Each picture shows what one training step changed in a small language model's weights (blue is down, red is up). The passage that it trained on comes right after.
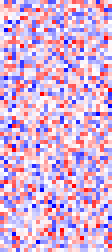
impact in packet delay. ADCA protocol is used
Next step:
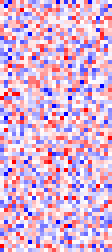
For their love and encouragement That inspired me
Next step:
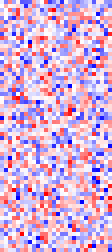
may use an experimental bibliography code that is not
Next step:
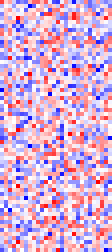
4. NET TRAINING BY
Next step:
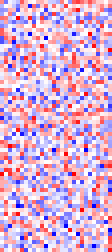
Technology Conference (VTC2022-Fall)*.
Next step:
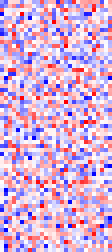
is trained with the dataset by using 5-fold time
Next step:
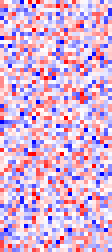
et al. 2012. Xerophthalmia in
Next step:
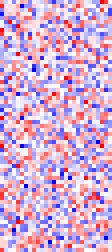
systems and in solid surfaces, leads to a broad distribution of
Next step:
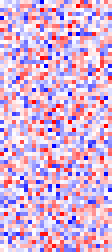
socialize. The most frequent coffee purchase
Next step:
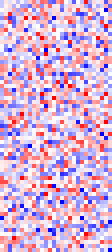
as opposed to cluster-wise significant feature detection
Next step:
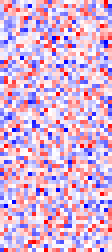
simultaneously express the whole RS image archive in terms of two
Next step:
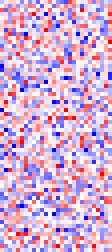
or indirect human identification using lipstick evidence
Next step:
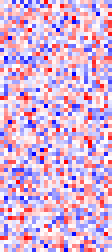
the normal level of AST and ALT in
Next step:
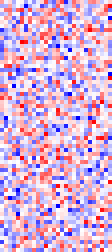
to prolong the residence time. Keywords:
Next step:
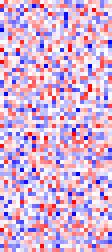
areas. Percentage rate of increase per year shows that there
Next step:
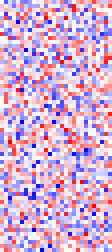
to failure with normal contact load F_N on various
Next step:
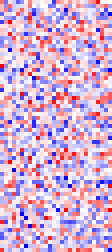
workers to perform their duties effectively and efficiently in the
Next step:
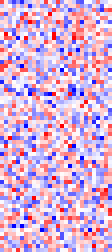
about this baby WASH Radio
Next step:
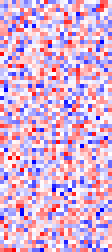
with the projectile, fired from a small
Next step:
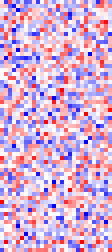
di Torino, Bachelor in
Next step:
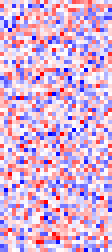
2011). These range from volunteered geographic information
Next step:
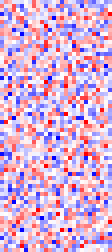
effectively captures the interaction between mechanical input and electrical output,
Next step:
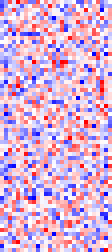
alcohol produces water with carbon (IV)
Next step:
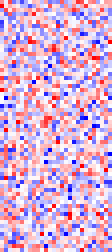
Contamination of waters by discharge of heavy metals such
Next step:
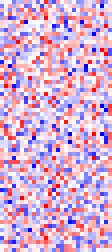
as the sound of a placid beach.
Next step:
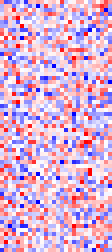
Lower SEADAS Computer HORACE
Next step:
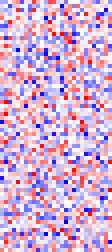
of Zurich which currently hosts 19 journals,
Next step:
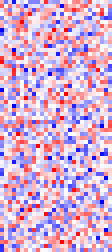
and its individuals' negative perceptions towards the application of
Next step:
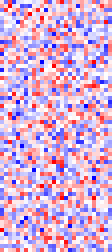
genomic selection, local breeds INTRODUCTION The advent
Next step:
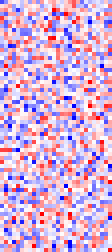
is an excessive increase in density. Tea leaves with
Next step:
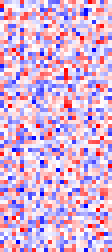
enhancing environmental monitoring, and promoting community-based risk reduction are
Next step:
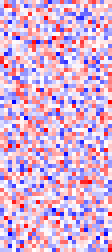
address the structural contradictions between our societies'
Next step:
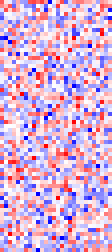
learner's needs. In other words, learners are exposed
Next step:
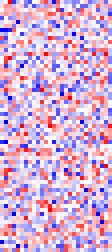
stout cotton bags; or stiff packaging
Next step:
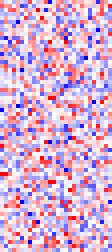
dialogue. The researches contained that conflict management is better
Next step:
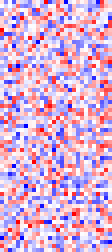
in future research. This procedure will provide a suitable habitat
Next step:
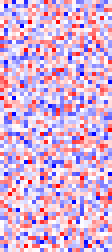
(microgram/day) Tolerable upper
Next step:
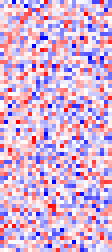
the communicative method is teaching students to communicate through all types
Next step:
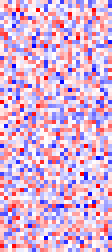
expert brings to the attention of the judiciary
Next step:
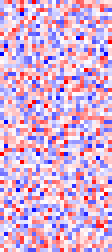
of the most common esthetic problems in modern
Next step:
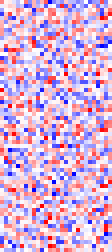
also has a positive and significant effect on employee performance.
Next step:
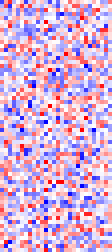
of two variables of **Pythagoras
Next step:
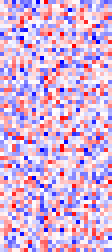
and the weighted cost. The proposed CSOAL algorithm
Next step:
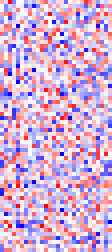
0.1 N Potassium Hydroxide
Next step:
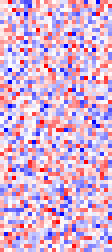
Now again select suitable cable. Above simulation shows
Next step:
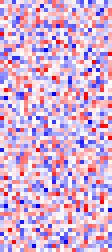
responsible individuals and companies benefit from these changes and manage logistics
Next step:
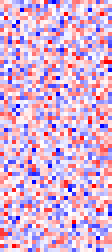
model. Community training and networking Cloud technologies are evolving
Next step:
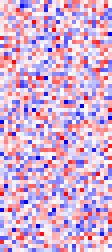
stage of the eTransformation developments was characterised with
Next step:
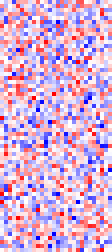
other lecturers in the Department of physical and validated by
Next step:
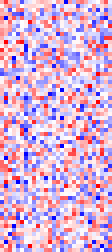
soliq to'lovlaridan
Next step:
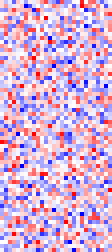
it is necessary to offer all given Islamic products from one
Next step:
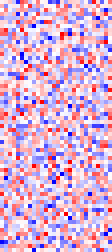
the time onset of migraine and indicates a same
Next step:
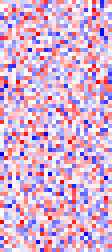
similar attractive features of genetic algorithms such as independence
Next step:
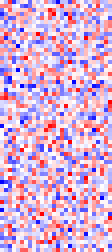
is protected by local controls and relays that detect
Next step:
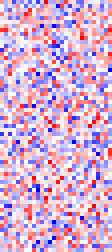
the growth regulator treatments Cystine (637
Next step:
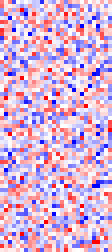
Science, Ornitho.it and
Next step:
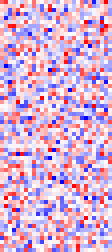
of some benthic macroinvertebrates was
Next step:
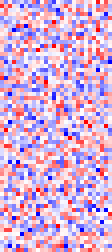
network of flow paths, and detailed the calculation of each
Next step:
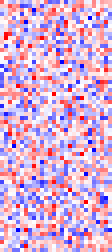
from embodiment and perception, does not
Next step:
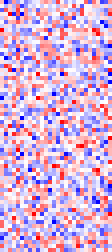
plants of black poplar and white willows in the
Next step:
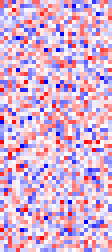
Thickness and depth from cross sections Medium Table 1 continued
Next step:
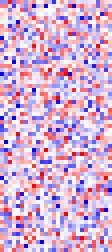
pantograph position, and generating the desired pantograph
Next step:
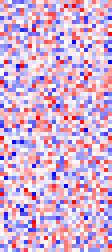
Fish Sausage Steak Mashed
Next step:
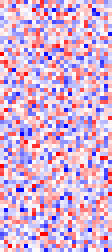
showed 100% inhibition at the concentration of 30 mg/ml
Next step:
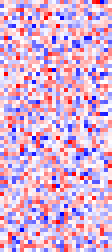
not advisable to apply these markers for species
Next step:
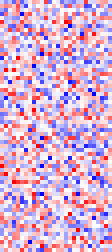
future, they would be more likely to attend more music
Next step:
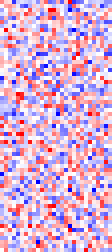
is an attempt to foster AI and intelligent
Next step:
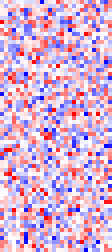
bandwidth. That said, GCO attains
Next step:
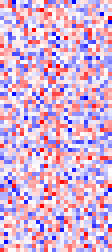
be obtained by segmenting the fundus images. A
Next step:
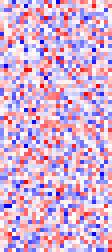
the second level nodes found to be double coded with the
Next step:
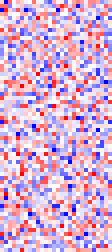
backhauling introduces other problems such as interference,
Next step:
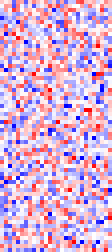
fine crystals, m.p.
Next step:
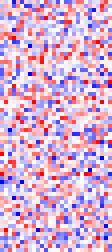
the delay-dependent ones, so much attention has been
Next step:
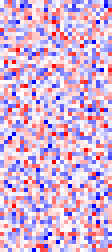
selection is the technique used in data mining for identification of
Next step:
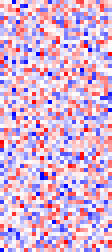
ideas, build a scientific ethos and academic tradition,
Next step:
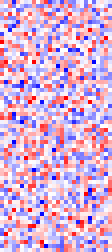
cell aggregates which were TLS positive showed the presence of
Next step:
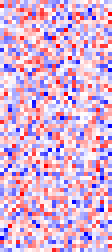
and minimum functions of distances. The proposed result generalizes
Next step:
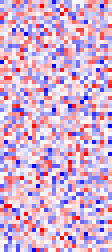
the unknown number of people attempting suicide.
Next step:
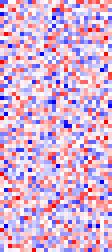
allows for breaks and changes in learning direction and can be
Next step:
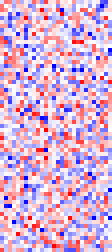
looks like: $$\nabla \cdot
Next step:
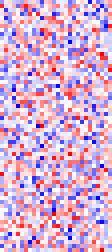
delamination cracking which lowers the effective
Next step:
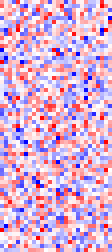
confidence and their ability to work. Many challenges and barriers can
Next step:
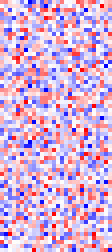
that define the constraints on possible morpheme combinations and the
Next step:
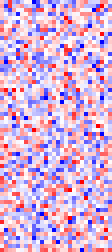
diplomacy, which primarily includes bilateral
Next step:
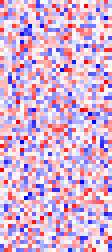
from sites located in various physico-geographical
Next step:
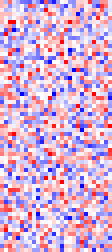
Toronto, and Universität
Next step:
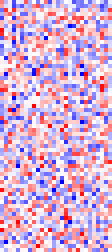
Spain, specifically in Tarragona. The area
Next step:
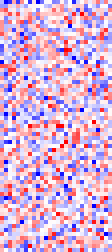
ethanol meter, and buret were among the laboratory
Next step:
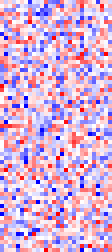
Book of Disquiet* Richard
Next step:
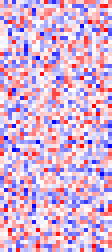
and co-pol bias) with the gate’s ground
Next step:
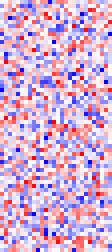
addition, as for the tensile test, ten specimens were carried
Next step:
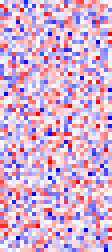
avoidance from e-learning. Each dimension of the scale
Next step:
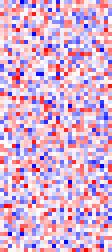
"There is a plethora of benefits when applying
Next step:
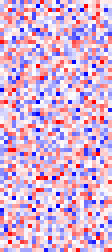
speed and highly resilient pan-European backbone
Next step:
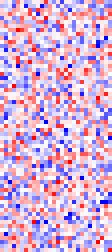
a positive science attitude in both samples. Yet, for
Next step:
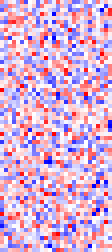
(24 hr.) and long term (4 weeks)
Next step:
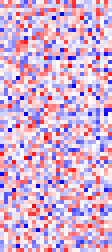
data acquisition. MJA: clinical studies, experimental
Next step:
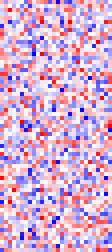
Key technologies that stakeholders use to monitor rainforests are
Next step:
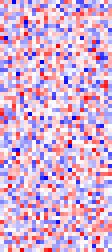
at the acme of their scientific career. It is
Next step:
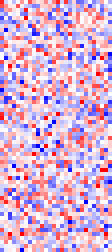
adding minerals, creating habitat for beneficial soil
